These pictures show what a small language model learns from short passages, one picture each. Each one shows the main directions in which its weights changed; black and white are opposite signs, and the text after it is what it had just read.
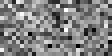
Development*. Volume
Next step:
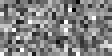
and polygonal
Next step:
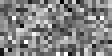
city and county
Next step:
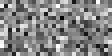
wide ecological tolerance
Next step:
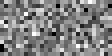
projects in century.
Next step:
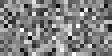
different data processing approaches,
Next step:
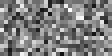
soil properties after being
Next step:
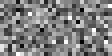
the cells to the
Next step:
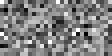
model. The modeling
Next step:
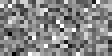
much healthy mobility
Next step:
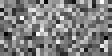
from purely
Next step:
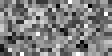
as introducing policies to
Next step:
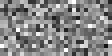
covers many diverse
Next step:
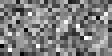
the features of the
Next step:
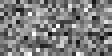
the names of those
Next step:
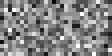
Accepted: 20
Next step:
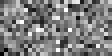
of economic crisis
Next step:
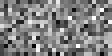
and supporting them in
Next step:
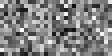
prevalence of
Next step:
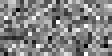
spreading awareness among
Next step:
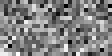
is effective for use for
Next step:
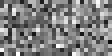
proportion or a
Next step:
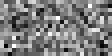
international bodies have
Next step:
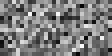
Even more, lack
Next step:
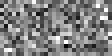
different social groups for proper
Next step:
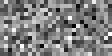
conditions in the environment
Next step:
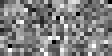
of Philips
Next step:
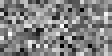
by geochemical and
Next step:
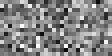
synergistic combination of
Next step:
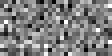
9 Simulated and
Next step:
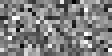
UOC Risk
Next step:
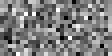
hand, based their
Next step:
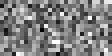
are taken to analyse
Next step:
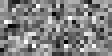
The deadline for
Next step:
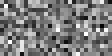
concerns Southern
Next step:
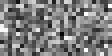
Conservation and Collection
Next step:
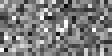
26] later
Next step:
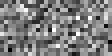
diagram from the
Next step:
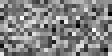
into a resource setting
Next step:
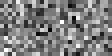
more than 60% very
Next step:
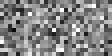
the checks.
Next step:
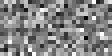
nature and cause serious
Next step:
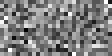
influenced by local
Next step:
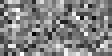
Additional file 1;
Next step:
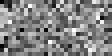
2. Heat
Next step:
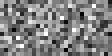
and F6 showed
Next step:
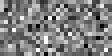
n° Excluding
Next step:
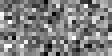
The polynomial
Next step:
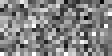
problem. D.
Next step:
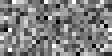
scalability, since
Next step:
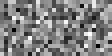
Congress in
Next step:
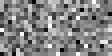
In this way this set
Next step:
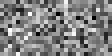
the hybridization
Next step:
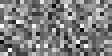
irreducibility of
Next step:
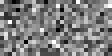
They should identify and
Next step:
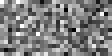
like National Rural Health
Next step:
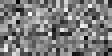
theoretical information,
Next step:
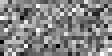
universe, is as
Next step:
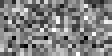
in mind, the
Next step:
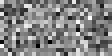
on the development of
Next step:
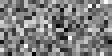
utilize their ideas
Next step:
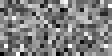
be considered in the development
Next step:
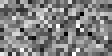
lines of a
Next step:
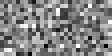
published, continue to
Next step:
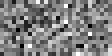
through collection, exchange
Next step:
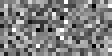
and which authorisation is
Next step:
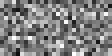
in the the leading
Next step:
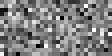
cellular uptake
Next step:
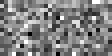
forest as a tourism
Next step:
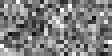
not limited to language and
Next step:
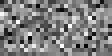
reference for the updated
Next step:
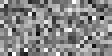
contour plots,
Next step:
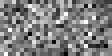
in nutrition and growth
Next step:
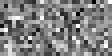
Declaration I,
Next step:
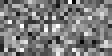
level of analgesia
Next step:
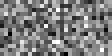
can be minimized or
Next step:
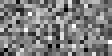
the global average and a
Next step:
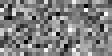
shown in m ³
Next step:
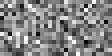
lateral face & the
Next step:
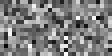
is large and it is
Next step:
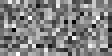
Hz), respectively as
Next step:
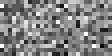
sought for equation
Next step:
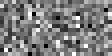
Likert scale,
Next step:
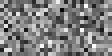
different sources of energy.
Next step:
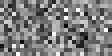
lowered by combining
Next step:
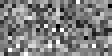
are of the view that
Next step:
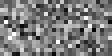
than carbon fibre).
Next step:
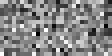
data. It is
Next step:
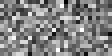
a look at
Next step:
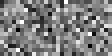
of parasite load
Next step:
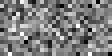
one cluster head
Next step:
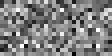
in touch with
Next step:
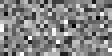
cancer, the
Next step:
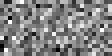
international shipments:
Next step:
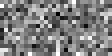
vary depending on
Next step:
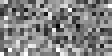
characteristics that shape
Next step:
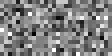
the problem is more complex
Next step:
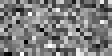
the three angles of
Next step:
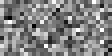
1. Map of
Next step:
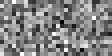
English which is the primary
